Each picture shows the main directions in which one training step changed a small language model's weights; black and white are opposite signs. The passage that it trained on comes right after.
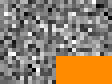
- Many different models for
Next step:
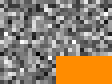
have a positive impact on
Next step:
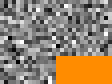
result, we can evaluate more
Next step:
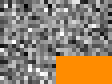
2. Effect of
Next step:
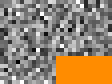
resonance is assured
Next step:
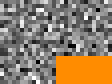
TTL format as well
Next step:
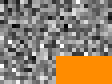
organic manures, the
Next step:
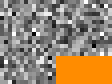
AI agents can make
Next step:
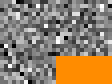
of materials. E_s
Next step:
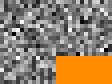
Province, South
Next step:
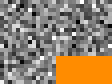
FACTS devices, it
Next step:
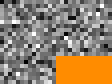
Murphy, &
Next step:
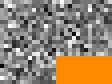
training in Malawi is
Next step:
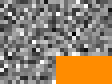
worldwide community is
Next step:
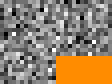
derived by taking the
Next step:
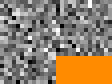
step, the data will be
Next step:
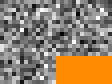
a discipline of
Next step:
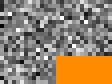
J. Guedj
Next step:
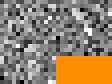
can be interpreted as the
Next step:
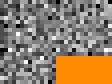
inquisitive to be
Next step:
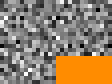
high street. This pattern
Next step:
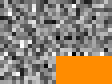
peaks as shown in Table
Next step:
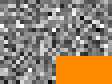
the orifice is
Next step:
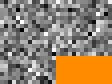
to promote cell development
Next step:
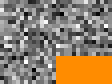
the study. The data collection
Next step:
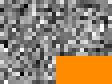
analytic functions satisfies
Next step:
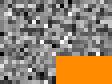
document level, sentence
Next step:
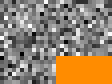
für Land-
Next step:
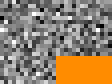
high fibre volume fractions
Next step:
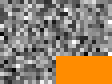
time of donation.,
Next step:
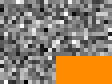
changed the way we
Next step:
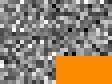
the RD to find resources
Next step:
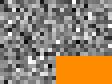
was used for all spectral
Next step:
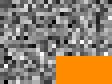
items from 6 domains
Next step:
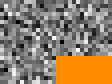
I D E S . P
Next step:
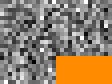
wise and farm wise
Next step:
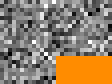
gave rise to the
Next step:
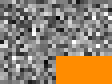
local devices [7]. When
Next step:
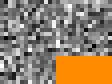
cancer. According to Ministry
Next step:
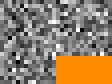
It was dissolved in
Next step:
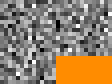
kick-off in
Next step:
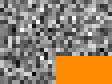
possible to take into account information
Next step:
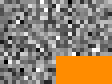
for this study and made
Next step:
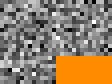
the outermost layer of
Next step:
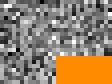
and the unutilized
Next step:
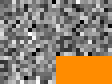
in vitro Sequence
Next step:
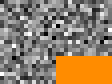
negotiation in social
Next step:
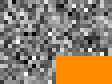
great extent, with a
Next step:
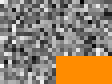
to evaluate the cell's
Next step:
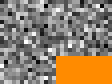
enhancing the area's quality
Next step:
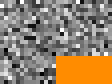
Agree option.
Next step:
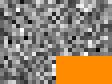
Short name Location
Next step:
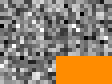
percentage of grafting have
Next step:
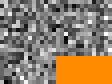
systems aimed at improving
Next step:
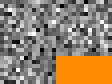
time recording, the different
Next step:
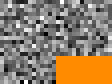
ee. Scheme
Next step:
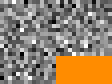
The Transformer is an
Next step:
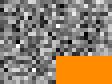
the proof of concept
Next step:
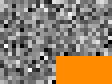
and potential toxic
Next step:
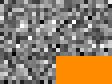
in both bottles.
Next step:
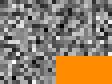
in mind – 1)
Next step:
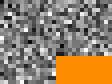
by the ESP and the
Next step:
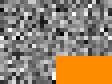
the development of the project was
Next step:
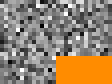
that relatives experience every
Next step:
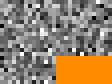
of concretes
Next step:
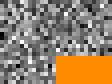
cultures for fish
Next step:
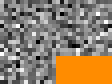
averaging these metrics
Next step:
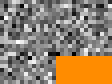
of mucous,
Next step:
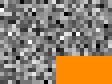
processes, people and systems or
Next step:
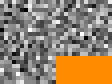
the alley, which
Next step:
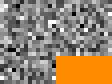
mastitis test
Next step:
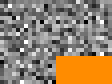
developments are achieved through
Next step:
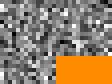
describing the publication as
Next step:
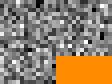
adjusted up or down
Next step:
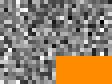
Article Radon
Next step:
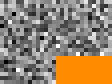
imbalance of
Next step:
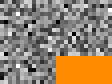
\mathbf{p} is
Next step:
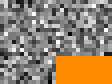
compact urban form, which
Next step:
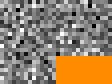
[3]. Sense of
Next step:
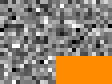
AND MODELING IN
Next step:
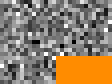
BaSO_4 and
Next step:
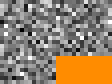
unit area nonpoint
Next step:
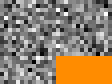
the capsid. This
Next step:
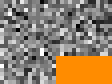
breakage from the
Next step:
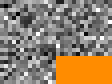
Oil extraction,
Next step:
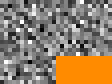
We focused on effects of
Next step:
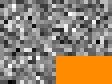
inan, s.,
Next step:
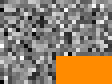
the operating temperature can
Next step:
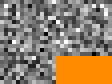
basified with sodium
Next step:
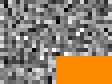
compared to the Commission
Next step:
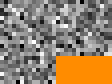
design. The questionnaires
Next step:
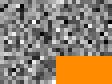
early identify and correct errors
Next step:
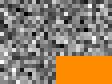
trained on large datasets,
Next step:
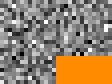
be an integer such that
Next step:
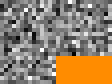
by 25%), we found a
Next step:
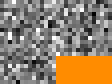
difficult time making peace with
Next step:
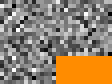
E, Leasure
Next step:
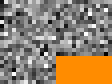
*J. Amer.
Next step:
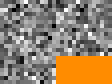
delineate variability within
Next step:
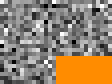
between the plates of a
